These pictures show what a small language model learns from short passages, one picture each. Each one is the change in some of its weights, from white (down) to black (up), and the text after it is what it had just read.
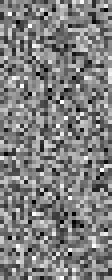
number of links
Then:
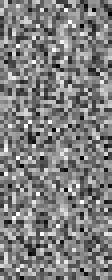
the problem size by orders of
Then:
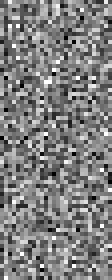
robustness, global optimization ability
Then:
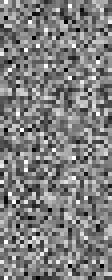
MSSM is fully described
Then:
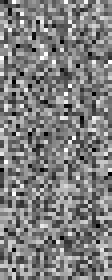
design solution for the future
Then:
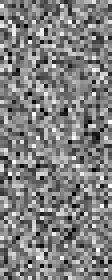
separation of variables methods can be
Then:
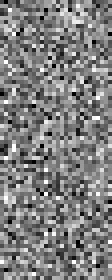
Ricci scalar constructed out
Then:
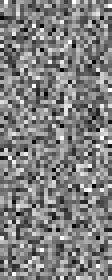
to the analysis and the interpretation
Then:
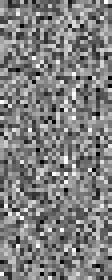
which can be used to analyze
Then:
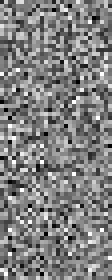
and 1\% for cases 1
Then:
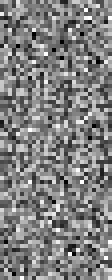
is influenced by the change
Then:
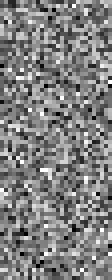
that as a free parameter in
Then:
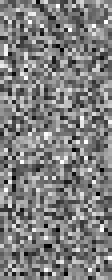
only such that for every
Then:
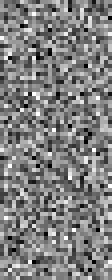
Step 1a:
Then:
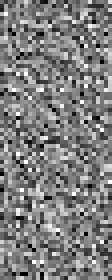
establish a continuous dependence estimate for
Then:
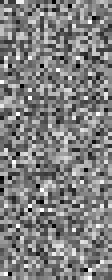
and scientific positions within scientific
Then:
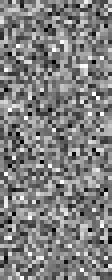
underlying the second layer, leads
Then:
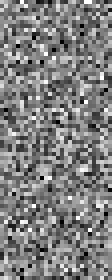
the basis of fees,
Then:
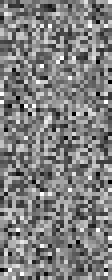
Section Theory of Computer
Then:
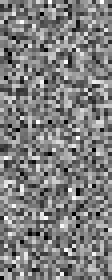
Catalonia in different
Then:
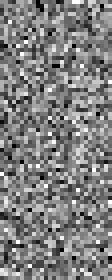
an Ar atom from the
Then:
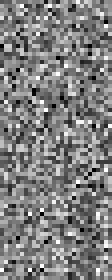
infringed by the law
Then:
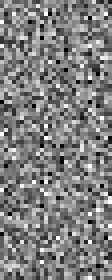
feel comfortable and express
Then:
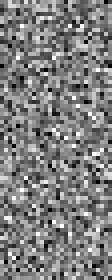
which is freely available
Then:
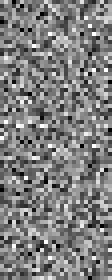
palm oil
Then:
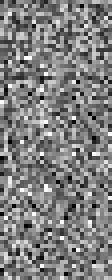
strategy similar to those reported in
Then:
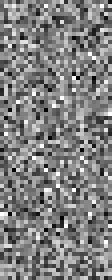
its identity component. For every
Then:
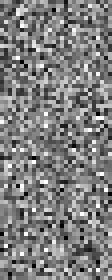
du Dynamic Time
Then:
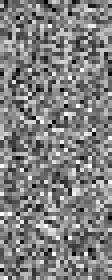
Organization (WHO),
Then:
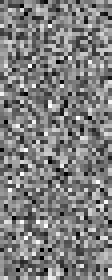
plasma followed by a
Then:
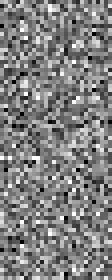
1 1) Bragg
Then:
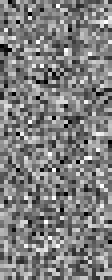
into a fabric. As can
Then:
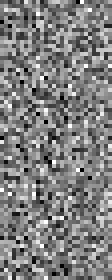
swelling of the protein
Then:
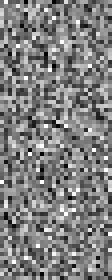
refer to the two models as
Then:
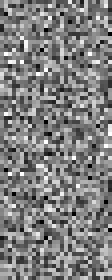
incentives for farmers
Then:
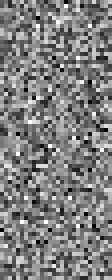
functions from a cylinder
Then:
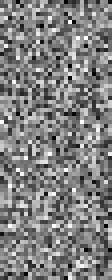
manuscript focuses upon
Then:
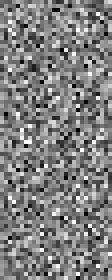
a countably infinite class of
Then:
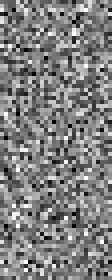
pregnant women may
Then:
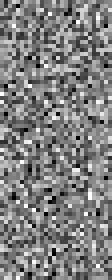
de discutir
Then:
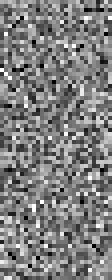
accident involving emergency cooling
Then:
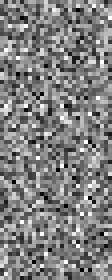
linear case. We begin by
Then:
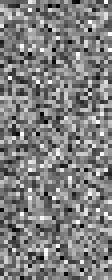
kernel $q$ is often
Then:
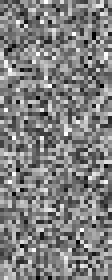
telegraphic, of
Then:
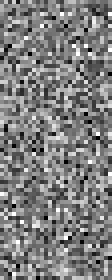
of \cite{AS}
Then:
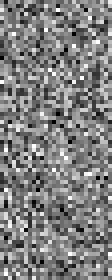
or as a four-body
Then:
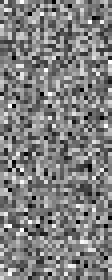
and $\overline{Y}$,
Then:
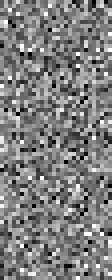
canonical bundle of $X$.
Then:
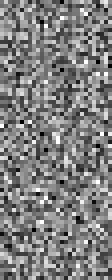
has been proven to be
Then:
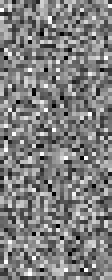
tasks considering the mapping fixed by
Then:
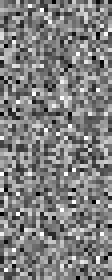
on the general SMPs
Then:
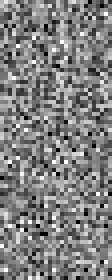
the $\boldsymbol{c}$
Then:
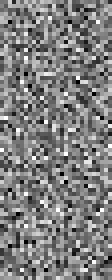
effect which is confirmed in
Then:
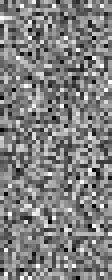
analysis $\Delta G =
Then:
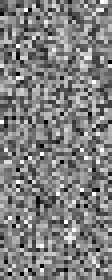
The consumers can be
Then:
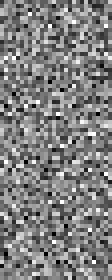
paper. DATA
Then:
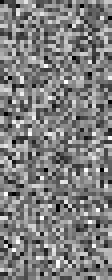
of alloys in each
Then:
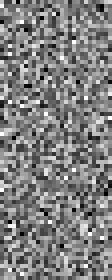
In this article, we
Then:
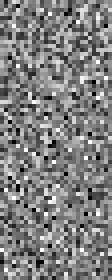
de Ciencias
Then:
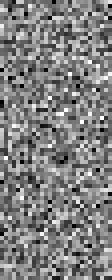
all Vassiliev
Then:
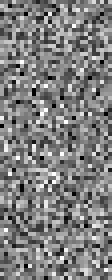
interaction models will change the correlation
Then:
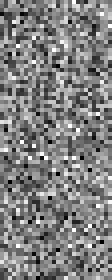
the resident of urban
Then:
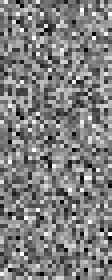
than any other virus
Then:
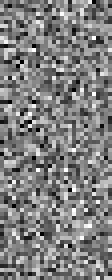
PB was supported in part
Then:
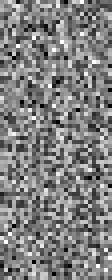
the $b$~quark
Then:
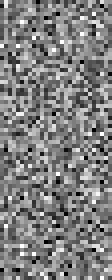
of the relevant steps and
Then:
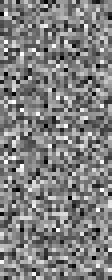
\Tc$, and that
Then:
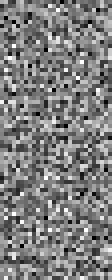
\Tl. A
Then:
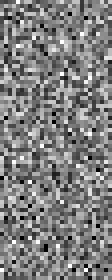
define the goal and scope of
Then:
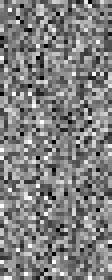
Composite Higgs Models
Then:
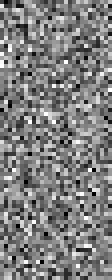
each point at time slot
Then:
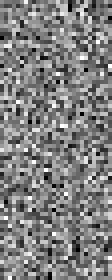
SW model the mean distance
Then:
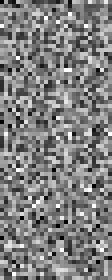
on the whole network and
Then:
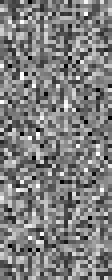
was also used to discuss the
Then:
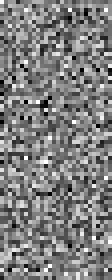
responses. Empirically
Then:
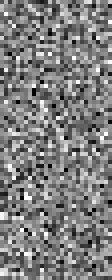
same time, the interpretation of
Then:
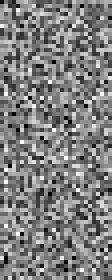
of environmental observation data.
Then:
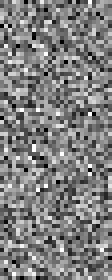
increment from the basic
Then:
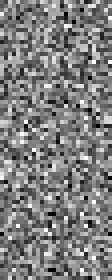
standard library are freely
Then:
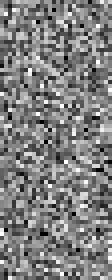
such scale-free structure:
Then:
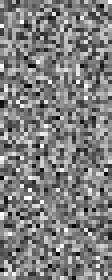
this section is to find out
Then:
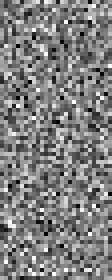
the receiving node, thus
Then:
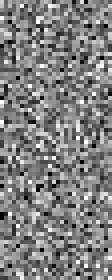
calculation algorithm In this section we
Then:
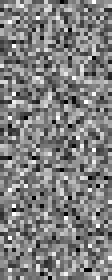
Public Health Service
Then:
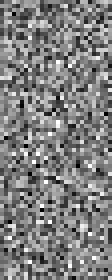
favorable results, as
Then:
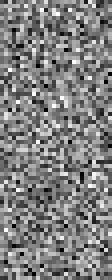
preparing the data for the
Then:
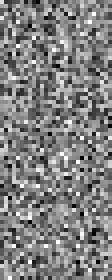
the following example), for
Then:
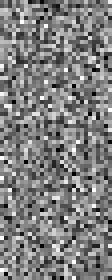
will be formally defined
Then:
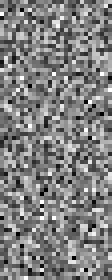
be assessed overtime,
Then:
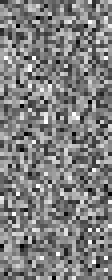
most psychological research has been
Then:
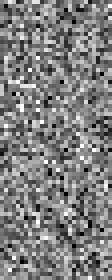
group. Variables
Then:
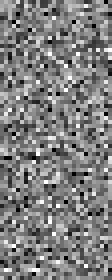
problem (SVP).
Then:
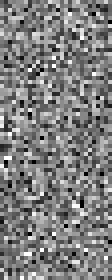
E$ and $\Lambda$
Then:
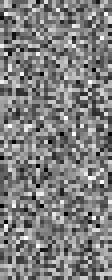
Hulk, DoS
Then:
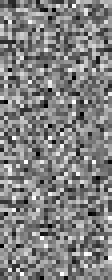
that in Case 0 with
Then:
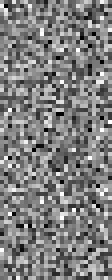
On the other hand, the
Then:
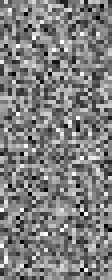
moving in the constant magnetic field
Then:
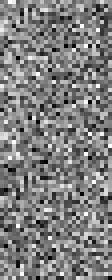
soil health. Calibri
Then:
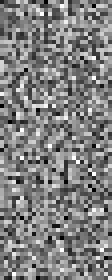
disrupted by the
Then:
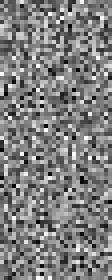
with reasonable accuracy, errors on
